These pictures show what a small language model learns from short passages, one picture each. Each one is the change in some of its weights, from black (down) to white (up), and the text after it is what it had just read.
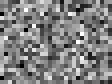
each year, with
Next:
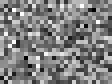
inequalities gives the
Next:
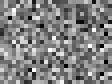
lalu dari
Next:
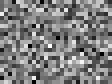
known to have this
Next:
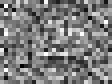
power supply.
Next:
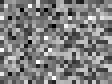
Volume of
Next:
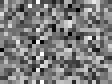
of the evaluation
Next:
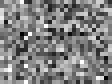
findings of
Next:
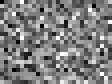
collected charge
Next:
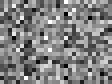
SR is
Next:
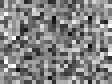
from water and
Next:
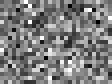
following amongst
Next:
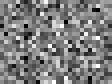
The Future
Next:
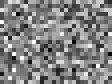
upacara ini
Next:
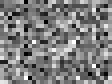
nodes as well
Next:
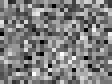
patient who was
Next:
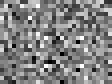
} \mathcal
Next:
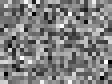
cooperative learning
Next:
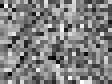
Aly and
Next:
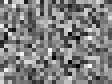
the value of concept
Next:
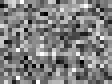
let us split
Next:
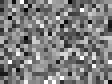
under ecological
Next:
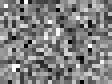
M, hal.
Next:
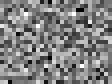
la red
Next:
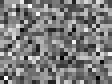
plant and the
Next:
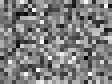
foundational knowledge
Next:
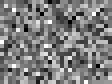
are artistically
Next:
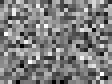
parametrisation of
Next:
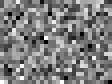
internal pressure
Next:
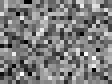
waste is an
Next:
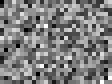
differences that
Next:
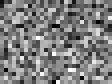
see that the norm
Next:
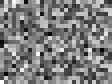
the possibilities
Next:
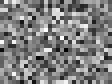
a point $p
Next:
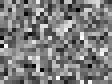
than the triple
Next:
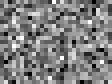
do curso do
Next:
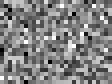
demanda por
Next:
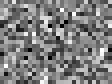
$al$. give
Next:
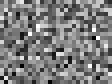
results of the
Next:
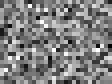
Figure 6.
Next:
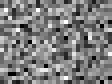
dass die
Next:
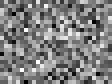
of India,
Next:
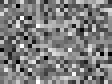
discrimination is
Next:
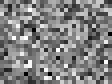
uma educação
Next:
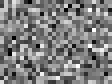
on the generating
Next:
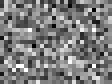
of right lobe
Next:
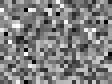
nos tienen
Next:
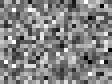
socialising role
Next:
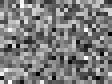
calculating from the
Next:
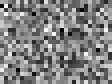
rely hereby
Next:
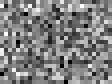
parameter space around
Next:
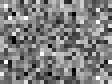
We also investigated
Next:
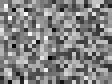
\noindent {\it
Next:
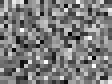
the number of
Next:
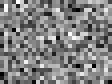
two named
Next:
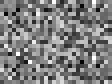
tao sa
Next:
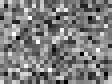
and regions'
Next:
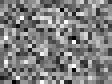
$G$ is
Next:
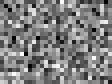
esta clase.
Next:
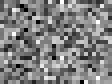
and is approved
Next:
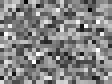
and at the same
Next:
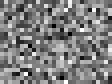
of products in
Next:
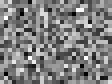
laid the
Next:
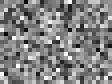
is true for
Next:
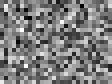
number of samples
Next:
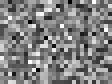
\le i <
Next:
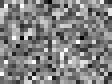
all $\xi
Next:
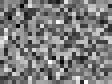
it is one of
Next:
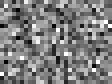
and Trait
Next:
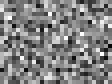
to simulate
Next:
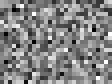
- Buy
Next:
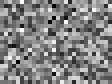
me transmite
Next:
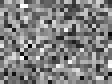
prove the main
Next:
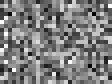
connected simple Lie group
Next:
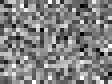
to delve further
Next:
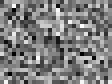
A characterization of
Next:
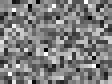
minimax values appear
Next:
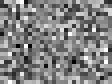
experience in
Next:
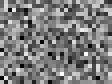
based on the
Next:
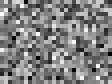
we construct a
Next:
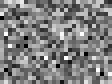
be weighted to
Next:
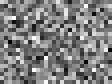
bonne structure
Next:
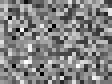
between 21
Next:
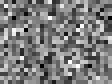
the units
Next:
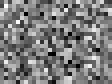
by the vector
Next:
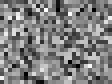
the KKT
